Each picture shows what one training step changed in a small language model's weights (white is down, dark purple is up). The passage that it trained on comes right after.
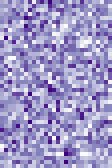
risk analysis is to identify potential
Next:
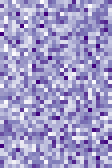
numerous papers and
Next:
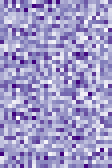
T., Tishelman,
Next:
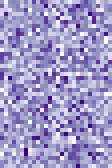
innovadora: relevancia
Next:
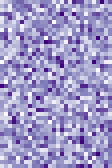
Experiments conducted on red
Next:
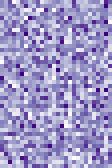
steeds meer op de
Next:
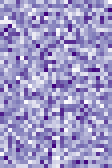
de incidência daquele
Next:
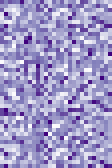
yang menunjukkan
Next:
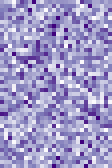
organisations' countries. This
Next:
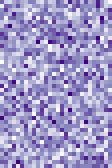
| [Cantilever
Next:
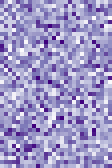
by the error term.
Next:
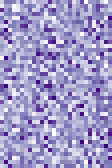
our previous paper (*J.
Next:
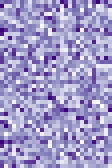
Consideramos que essas
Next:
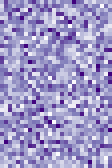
potential intersection with New
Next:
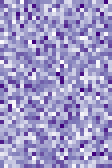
to present preliminary findings about
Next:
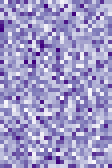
of oculocutaneous
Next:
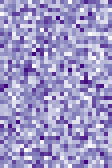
demás actores,
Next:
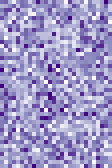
noticed that curves are
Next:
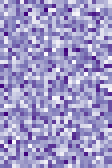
Junior Resident**
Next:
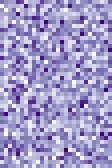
Lankan science secondary education
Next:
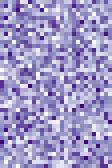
Early Neonatal
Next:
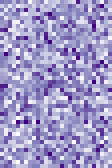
yangiliklari. (2023).
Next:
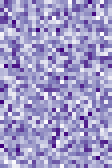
existing measures and identifies
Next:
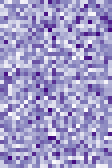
from offshore resources. All
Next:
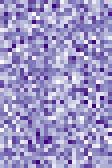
industrial wastewater.
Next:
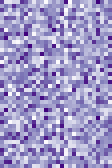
persuadir y ante
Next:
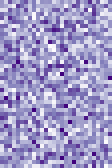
claim made above? -
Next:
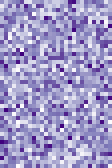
Dat orui nu
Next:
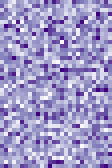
Fatty Liver:
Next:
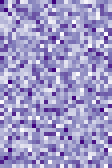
of the adopted approach. 2
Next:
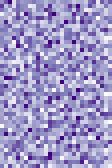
dalam membentuk pengalaman
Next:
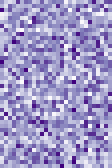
da qualidade de vida na
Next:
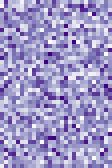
available modems. For the
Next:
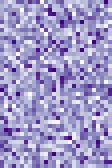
and fight their king.
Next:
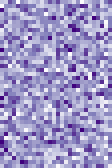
(ONU) propôs
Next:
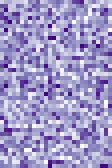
New Life* is full
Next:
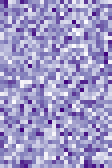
paragraphs (for
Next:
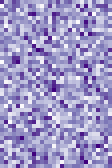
support students to complete assessments
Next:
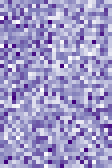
two important districts which
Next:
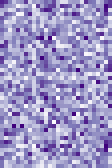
8. Тягло
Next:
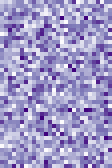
substantiate the establishment
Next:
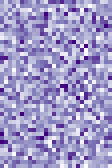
cuerdas a diversos
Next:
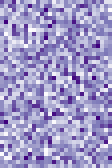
leis específicas,
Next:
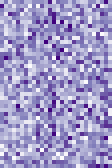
Strategy for the digital
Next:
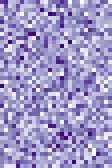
reducing dependency on imports
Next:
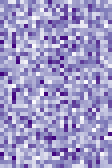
features influence efficacy.
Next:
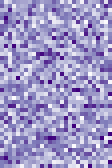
for primary hypertension.
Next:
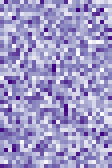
shows the radiation pattern of
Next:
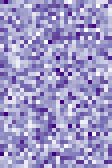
synergies between the different research
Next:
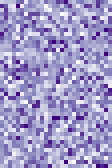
composition and to select the
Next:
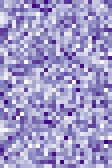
of the difficulty of
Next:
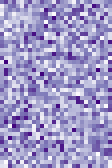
on Economic Growth
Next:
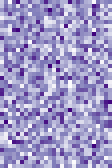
on eggs of the
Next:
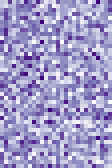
miskend. Het
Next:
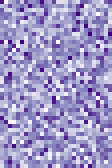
when in excess, it can
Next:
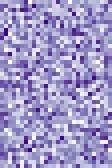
Uzmanlık Alanı
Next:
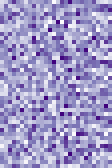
la numeración)]
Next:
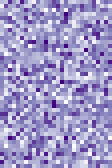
of social risks allow a
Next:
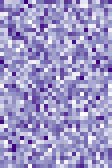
the reference medium was
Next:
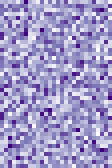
Maqolada berilgan
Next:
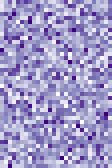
school pupils in
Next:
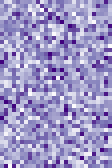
the exam. But the pass
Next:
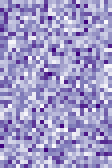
marché bancaire
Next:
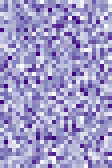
major constituents. They have
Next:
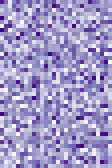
results. However, in practice
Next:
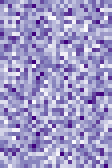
OF THE PROBLEM
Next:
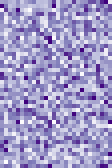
Lingua ² and
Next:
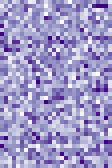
increase if the driver is
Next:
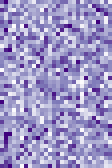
И лишь когда
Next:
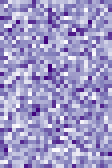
living archival practice
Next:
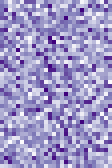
many of the methods used to both
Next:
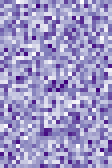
transitórios, como
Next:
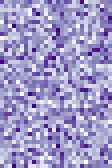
Sandwich beam under
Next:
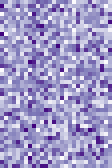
above MSL 54%
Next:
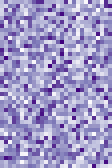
les résultats a
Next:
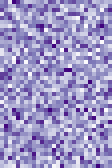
uma impressora 3D.
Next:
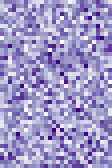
rate, intermediate for
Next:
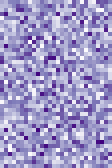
ortiq odamlar
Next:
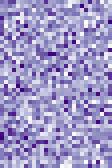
been analysed. The current study
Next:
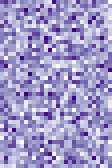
el lenguaje y
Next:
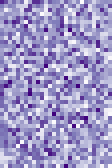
description of algorithms
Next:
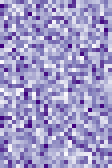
sedangkan hukum
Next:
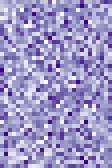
with which these conflicts are
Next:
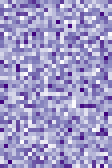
own and borrowed
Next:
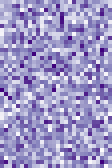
and λ_2 be
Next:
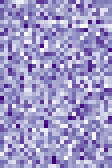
coastal social-ecological
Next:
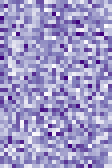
regarding emergency events,
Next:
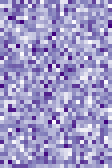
of secure access that is provided
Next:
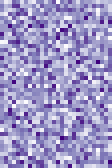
la base de los costos
